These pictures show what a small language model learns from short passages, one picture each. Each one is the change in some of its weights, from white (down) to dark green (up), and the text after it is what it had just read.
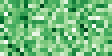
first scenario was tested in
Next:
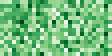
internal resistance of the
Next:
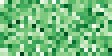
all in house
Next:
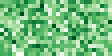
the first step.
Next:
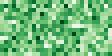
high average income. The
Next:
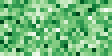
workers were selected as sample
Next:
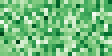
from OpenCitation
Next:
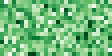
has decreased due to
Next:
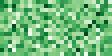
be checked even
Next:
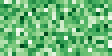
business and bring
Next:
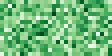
level of threat or
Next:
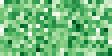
Port Air
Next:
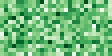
land surface temperature in
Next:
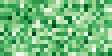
intervention. On the other
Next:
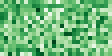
depth and weekly
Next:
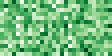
regard, they can learn
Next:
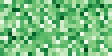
and the specific settings
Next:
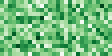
and their role in
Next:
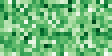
and use a management
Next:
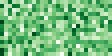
in order to reveal the
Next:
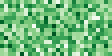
However, in previous
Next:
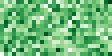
causes detrimental
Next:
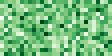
teams that choose
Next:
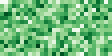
medical services; emergency
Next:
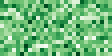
it is present in most
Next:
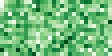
the network were stories
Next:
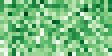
for the PID
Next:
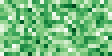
prevent, detect,
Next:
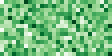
(2017) who compared
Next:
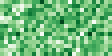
pre-trained using
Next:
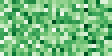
the interest of promoting
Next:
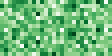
empirical research on
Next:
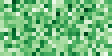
a high prevalence of
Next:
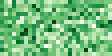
nodes, the total
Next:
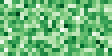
CLAP training
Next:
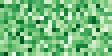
belongs to the
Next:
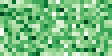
science, particularly in
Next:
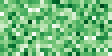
it is the combination of
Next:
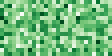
encourage people to
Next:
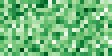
designed and performed research,
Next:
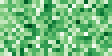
with human which is called
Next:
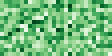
be taken to be
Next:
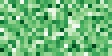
series. Moreover,
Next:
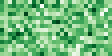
for study. Fig.
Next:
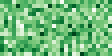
\quad \dots,
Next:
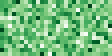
(MRI) to
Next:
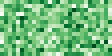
Mathematics on
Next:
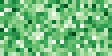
this research has not been
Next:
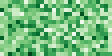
for *in situ*
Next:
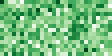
date of the first
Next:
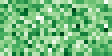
of Large Cap
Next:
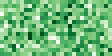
interact with other
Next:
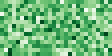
at C7 is
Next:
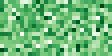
positions to exhibit
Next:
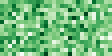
cases, the number of
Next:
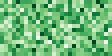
(3) integration and
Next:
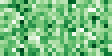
however, is a human
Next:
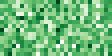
article. Competing
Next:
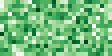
full stories. Figure
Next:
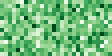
and image was common during
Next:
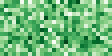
information and electronics
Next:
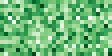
target language were read and
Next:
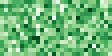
which makes it difficult to
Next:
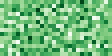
constant distillation of
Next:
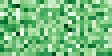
Abstract: This
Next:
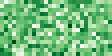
years. In the present
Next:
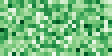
found to be very
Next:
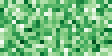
extraction is demonstrated for
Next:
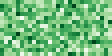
gives an accurate
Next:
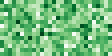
was able to work
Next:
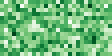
international conference.
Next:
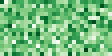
contents of the
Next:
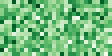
Flow rate of
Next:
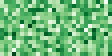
be done, potentially
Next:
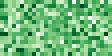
from these calculations are
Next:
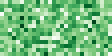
three pillars of
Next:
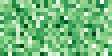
challenge of addressing
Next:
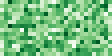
uncinectomy with
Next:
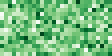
Combined sex
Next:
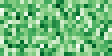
Standard SMC
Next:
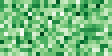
of computational analysis,
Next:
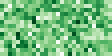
technology by integrating the
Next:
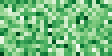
to lay a plan in
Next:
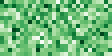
it as a real
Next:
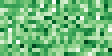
Set $k =
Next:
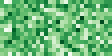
changes of KV values
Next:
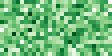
Figure 14. The signal
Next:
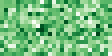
Black Sea
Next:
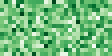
parameter T grows with
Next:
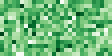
period. In about
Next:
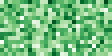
patients with MG have
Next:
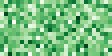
to Tikur
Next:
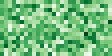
the α and β values
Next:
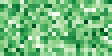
such model is the central
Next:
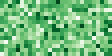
"He was
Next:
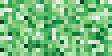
It can observed that
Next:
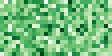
7 years away and
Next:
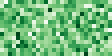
religion by being
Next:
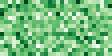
confirmed by more than
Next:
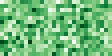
including those typically found
